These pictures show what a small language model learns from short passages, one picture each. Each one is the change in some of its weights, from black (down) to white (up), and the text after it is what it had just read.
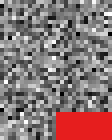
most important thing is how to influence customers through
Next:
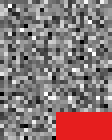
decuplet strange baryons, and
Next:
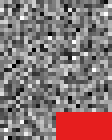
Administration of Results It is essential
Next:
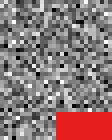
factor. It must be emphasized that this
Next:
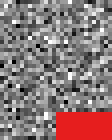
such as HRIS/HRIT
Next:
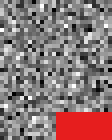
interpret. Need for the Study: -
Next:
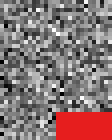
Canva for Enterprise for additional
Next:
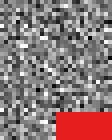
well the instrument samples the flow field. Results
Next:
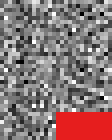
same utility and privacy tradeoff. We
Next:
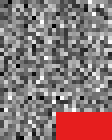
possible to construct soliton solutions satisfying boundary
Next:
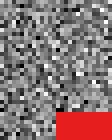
Structure of the proposed framework. First, information
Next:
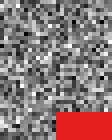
the disruption often encountered in the
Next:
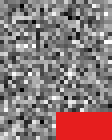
becomes negative with the frictional terms in
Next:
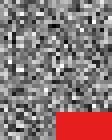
value of 0.304 and a p-value
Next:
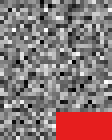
we show here, ${\lambda}_{+}$ is
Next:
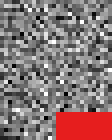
become a powerful learning resource when integrated into
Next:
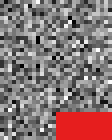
set of species whose dynamics we wish to
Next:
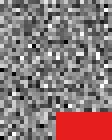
(B) The spectrometer measures the dependence
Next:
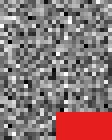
other before their marriage. The
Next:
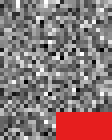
cult,” the asymmetric
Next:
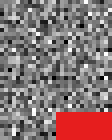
in all the patients to maintain uniformity. The
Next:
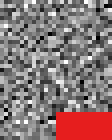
further describe the tensor correlation originating from the
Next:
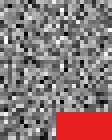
octahedra in the C phase, one
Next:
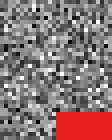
is inscribed without bridge formation,
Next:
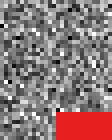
improvement requires measurements to be able to assess whether
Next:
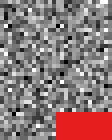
analyzed using the sum score of each outcome
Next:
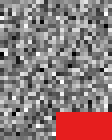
assigned to the four fertilization levels of
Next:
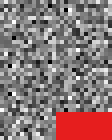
expectation. LHCb is the only
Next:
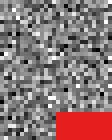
visible and also SESAME is not on
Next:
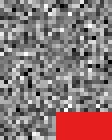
moment is the disagreement between the
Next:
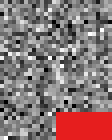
{\boldsymbol \omega }_{1} $
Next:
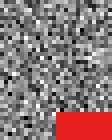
of the pile drum is not utilized
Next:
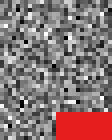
particles in an NLC planar cell.
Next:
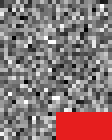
compared to non-inoculated plants. The
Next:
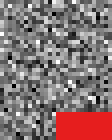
step 13 to step 27 only for $x$
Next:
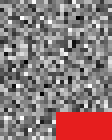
from halfway of the tibiae to
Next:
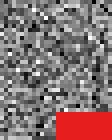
a single low-power wireless
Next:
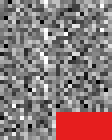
mode; note that the intensity scale is scaled
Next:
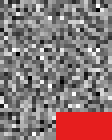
SdH oscillations, the magnetoresistance
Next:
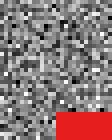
rate has positive effects on the population of a country
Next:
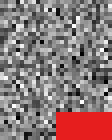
mechanisms have several weaknesses. Regarding
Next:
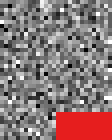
generic; these restrictions will be lifted
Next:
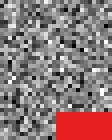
At the late stage of market development. –
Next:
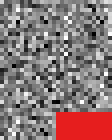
approach in which the Mn disorder is treated
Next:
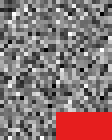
a Graduate Member of the
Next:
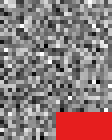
M, Plumb DA, et al.
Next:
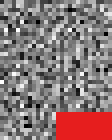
textual features, but the improvement is not
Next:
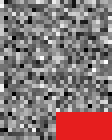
table 7, it was discovered that most of
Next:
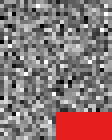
lines $e^0_\textrm{c}
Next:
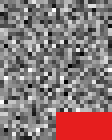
resiliency. The p - value of
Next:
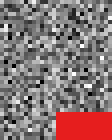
hypothesis is concerned with the
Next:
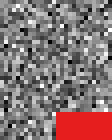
to the mean electromotive force, ${\cal
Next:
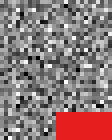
out the different stages of the test. Indeed
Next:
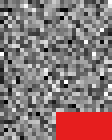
the most commonly used wire materials in
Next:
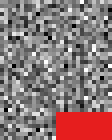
during the siege. Likewise
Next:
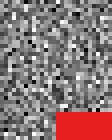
Solutions Network (SDSN), the
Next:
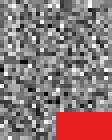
obtained in the ``rigid doping''
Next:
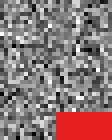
manuals (Paugy *et
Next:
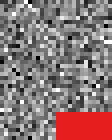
compared to those countries which are lagging in
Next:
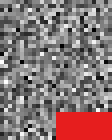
is physically equivalent to the increase of the
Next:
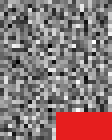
restore the normal time step parameters the computing time
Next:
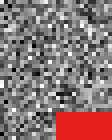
(PI), Mehran Mazari
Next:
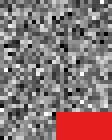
at 6000 \AA. Data were reduced using the
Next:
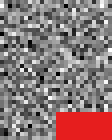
should treat the underlying symptoms that caused
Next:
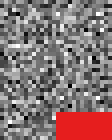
P_{n} \ , \end{equation}
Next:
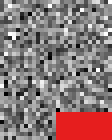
from humid environment, the plant also requires
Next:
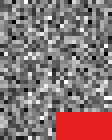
occupied by the Norwegian
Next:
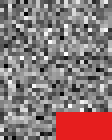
gas hydrates may become a carbon neutral energy
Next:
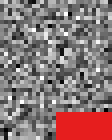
exciting laser light field. In addition we
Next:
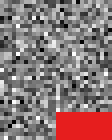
certain devices (\eg~for parental control over
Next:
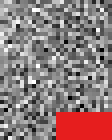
the production of foul odours
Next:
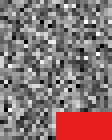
relations that they be invariant under $T$.
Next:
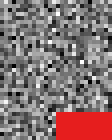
companies and marketplace. Human and
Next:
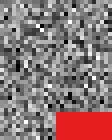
of writing the manuscript. Author
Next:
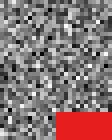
1. Introduction 3 2. Dataset
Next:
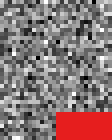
are compared with those in the canonical
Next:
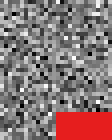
control, - hierarchical planning, -
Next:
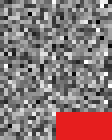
*neg* and *SPol* equal to
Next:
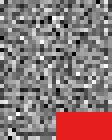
(see Figure 4 in Appendix B). This
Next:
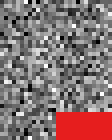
terms of new students' enrollment, students'
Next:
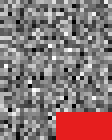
to other structural features. Specifically, the
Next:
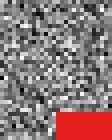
Islam represent public interest and can have
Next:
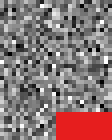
brand identity resemblance on
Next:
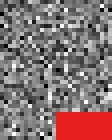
that the galaxy distribution is discrete (this
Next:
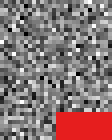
Within the two-flavor approximation, the
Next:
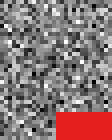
tallies are obtained from one MC calculation with
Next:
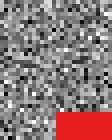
obtain more realistic predictions; there is need for
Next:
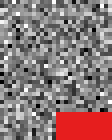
are only 0.024 times less likely to have
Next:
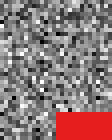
the irrelevant results do not come up
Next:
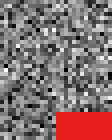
with arbitrary degree distributions and their
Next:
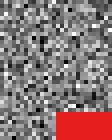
in beliefs about menstruation:
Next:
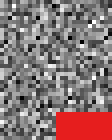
Zealand has run an experiment on implementing
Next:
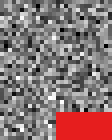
be effective in tropical countries for fats
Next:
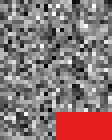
gradient approximation (GGA) functional
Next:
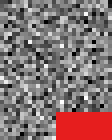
a computer scientist specialising in computational
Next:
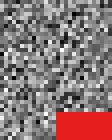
Namibian marine coastline during
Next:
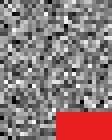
## 4. Conclusion This paper proposed a
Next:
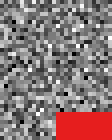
lowers the phase transition temperature, and shifts
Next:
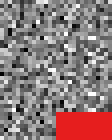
dimension and increase in another such that the modulus
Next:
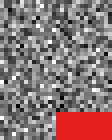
for the metal–organic framework
